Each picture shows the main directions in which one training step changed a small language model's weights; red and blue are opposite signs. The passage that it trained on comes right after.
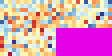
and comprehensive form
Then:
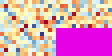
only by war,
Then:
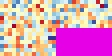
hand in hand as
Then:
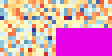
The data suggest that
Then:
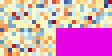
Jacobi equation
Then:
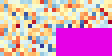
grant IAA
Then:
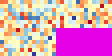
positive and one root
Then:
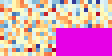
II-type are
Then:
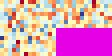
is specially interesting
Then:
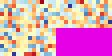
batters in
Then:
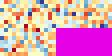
theorem is then a
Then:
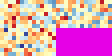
concepts of the
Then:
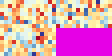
the patients have low
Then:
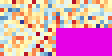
them to explore
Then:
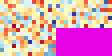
established non-TS
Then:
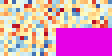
opens about the
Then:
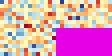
activity of the
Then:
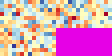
dependiendo del
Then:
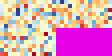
on the number or
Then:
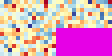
systematic review,
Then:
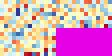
on the formulation of
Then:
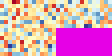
primary dopant
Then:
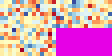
with respect to
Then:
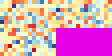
example, this is
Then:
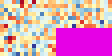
для роботи з
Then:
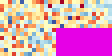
quality of an
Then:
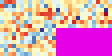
formula}, applications of
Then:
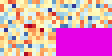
definition of the
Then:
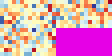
with sustainable circular
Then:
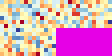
тут, не
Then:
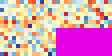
government has made
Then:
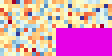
a kol.,
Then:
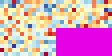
input (time
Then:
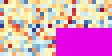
being allocated
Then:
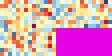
related results we refer
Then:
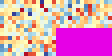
in this paper have
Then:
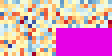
beyond the
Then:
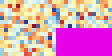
the availability
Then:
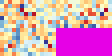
fueses más
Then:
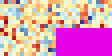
может быть
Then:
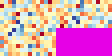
probability of detection.
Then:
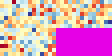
to give corresponding
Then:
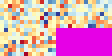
of letters and
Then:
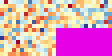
function is also completely
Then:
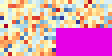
to the integral
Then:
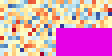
protection to the
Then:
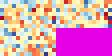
Theorem leads us towards
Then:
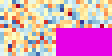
aniqlash uchun
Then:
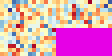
Ovaj rad
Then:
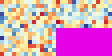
above in Section
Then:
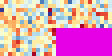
is algebraically
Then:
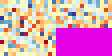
interface between the
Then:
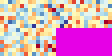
demand. These approaches
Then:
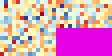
These parameters are
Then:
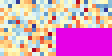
finite energy from a
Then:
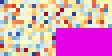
the impulsive
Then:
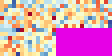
In this version,
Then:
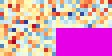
the states with both
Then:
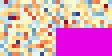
such that $\Vert
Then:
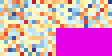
интересах и
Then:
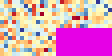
are of the same
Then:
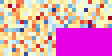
the limit one
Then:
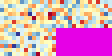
follows that the
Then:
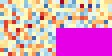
factor of the whole
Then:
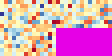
finding a
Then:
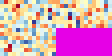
aumentar a
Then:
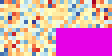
a value less than
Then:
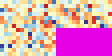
dass in der
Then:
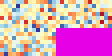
a surface, the
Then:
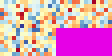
kuchi va
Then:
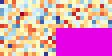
was waxing
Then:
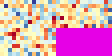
Therefore, the
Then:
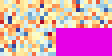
possibilidades de
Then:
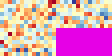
data III: the
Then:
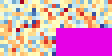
reserves according
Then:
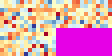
in the absence
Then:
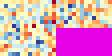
higher in cases of
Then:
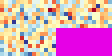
region bounded by the
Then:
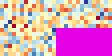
and S.
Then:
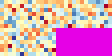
viên trong
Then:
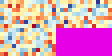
the first case
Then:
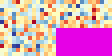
much as possible
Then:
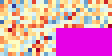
health effects due to
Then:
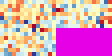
the references in
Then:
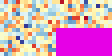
ring of dimension
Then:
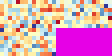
rescaled process
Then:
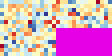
needed for decision making
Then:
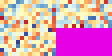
In the present
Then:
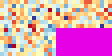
was found that the
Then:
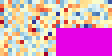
constraints, such as
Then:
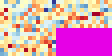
responsible for a
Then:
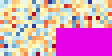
position for the target
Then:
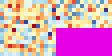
the full range of
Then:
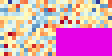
due to the fact
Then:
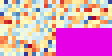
right-hand side
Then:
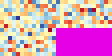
weaker characterization
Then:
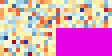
employee 2
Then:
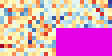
in America*,
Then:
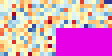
available have found limited
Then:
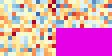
não, como se
